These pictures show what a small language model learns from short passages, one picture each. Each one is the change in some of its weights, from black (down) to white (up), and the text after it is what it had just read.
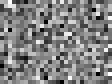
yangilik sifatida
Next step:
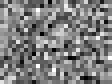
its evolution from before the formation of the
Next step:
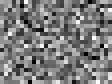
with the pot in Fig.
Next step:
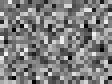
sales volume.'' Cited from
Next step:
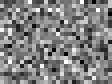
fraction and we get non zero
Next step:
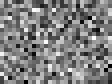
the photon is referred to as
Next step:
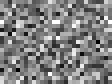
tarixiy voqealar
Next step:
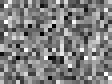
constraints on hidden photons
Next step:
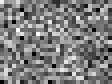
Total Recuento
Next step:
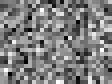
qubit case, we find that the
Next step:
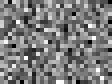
we develop a novel approach for
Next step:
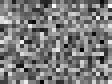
adoptado ante la
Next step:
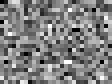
(Author-Date), for
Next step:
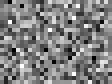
de avanços em
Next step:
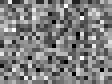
for our model versus redshift
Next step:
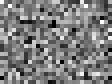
of Law and Economics
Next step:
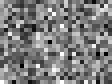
only on the 2015 data
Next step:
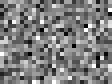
the case of the monodimensional
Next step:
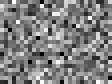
identificación y solución de
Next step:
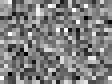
study concludes that inclusive
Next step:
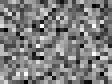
\cite{pra}). In the
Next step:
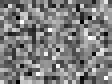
the type 1 dot as a function
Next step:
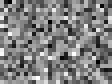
Since this result is interesting in
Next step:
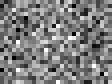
of the vertex, and by the
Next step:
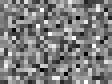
(fk b)\hskip
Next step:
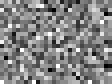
Therefore, only isotopes with
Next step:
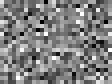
innovatsion jamiyat
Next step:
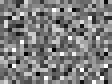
four years of all-sky
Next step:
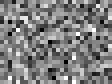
до визначення
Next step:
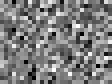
їх в тому,
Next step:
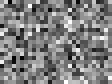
ada sehingga
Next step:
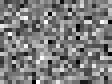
if the analysis is focused in only
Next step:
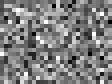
very large at the RHIC and
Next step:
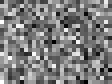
case w/o proposed power
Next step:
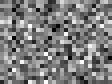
y procedimientos de evaluación
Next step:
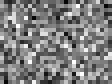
всій площі
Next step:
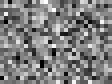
from PbO flux used during the
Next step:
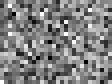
experiments at CEBAF
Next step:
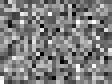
GeV/$c$, typical
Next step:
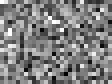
from internal voids or
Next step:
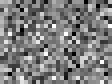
producing scores that may not
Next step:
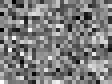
fake \met~ is
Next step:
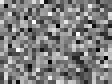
became a hot topic.
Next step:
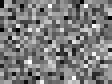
\modelI model shows the trend
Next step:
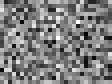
Zadel, M.
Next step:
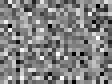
$\zeta$ functions, and were
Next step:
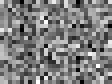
significantly depending on the problem,
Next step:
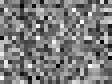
go to the correct continuum
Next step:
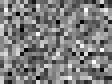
mean annual wage in
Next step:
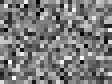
події, що
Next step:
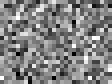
{journal} {Astron.
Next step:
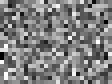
Sun Yat-sen
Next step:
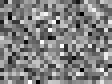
leitura, foram aplicados
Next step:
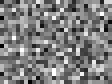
in the $\bf8$ and
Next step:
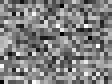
19,2 ming dona
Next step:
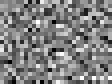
of absolute difference between
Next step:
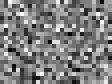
existence of solutions to fundamental physical
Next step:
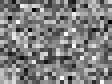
Obstetrics and
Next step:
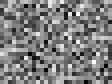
van het werk dat men
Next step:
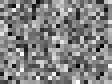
berish va ularga
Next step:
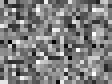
a given angle has been solved by
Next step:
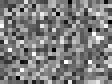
al.\ (2009). The detection of
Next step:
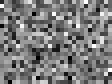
% y en Europa los
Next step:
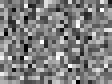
is no direct dependance on the
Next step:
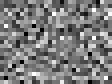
the existence of strong correlations between
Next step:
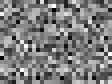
*¿Crees que es
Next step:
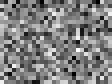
the derivation of our fluctuation
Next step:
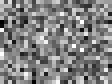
useful comment. This work
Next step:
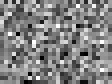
author. \ack This work was
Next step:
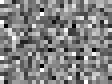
фотография и
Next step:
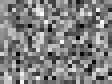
scaling parameter $\kappa$ -
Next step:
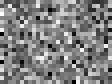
1. Tomlinson,
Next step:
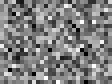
differ from those in the standard
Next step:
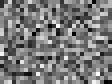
i \p \right) \quad
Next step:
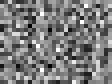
&\\ & unstable &
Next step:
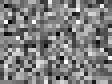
can be treated as a fluctuating
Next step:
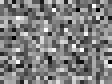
usually highly robust
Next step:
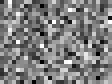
conflict with observation.
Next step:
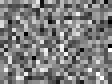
in old Galactic
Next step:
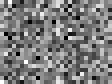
references in Table 3 of
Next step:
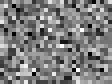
dedutivo, de acordo
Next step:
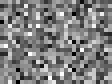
partículas muito finas
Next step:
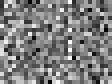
LR-STAP is
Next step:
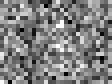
thickness. An inverse
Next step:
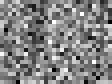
berikut : 1.
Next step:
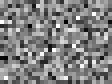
Pearson korelasyon
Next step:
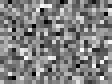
this occurs because oscillations
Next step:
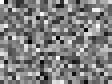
species of the genus
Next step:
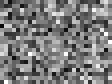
a spectral type affects our results
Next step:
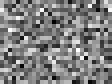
Kirish (Introduction).
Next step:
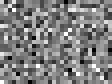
of the Hamiltonian is
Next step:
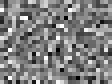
для різних видів
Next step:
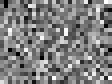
impedance and $C_1
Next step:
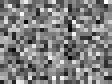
de la implementación del tren en
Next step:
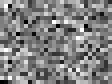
menjadi kalimat
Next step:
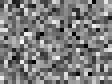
\in \mathcal{K}}
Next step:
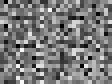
dx \end{eqnarray*}
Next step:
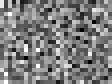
than imposing them ex ante
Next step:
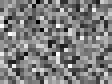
If the LBC of a
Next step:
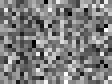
tools often appear to
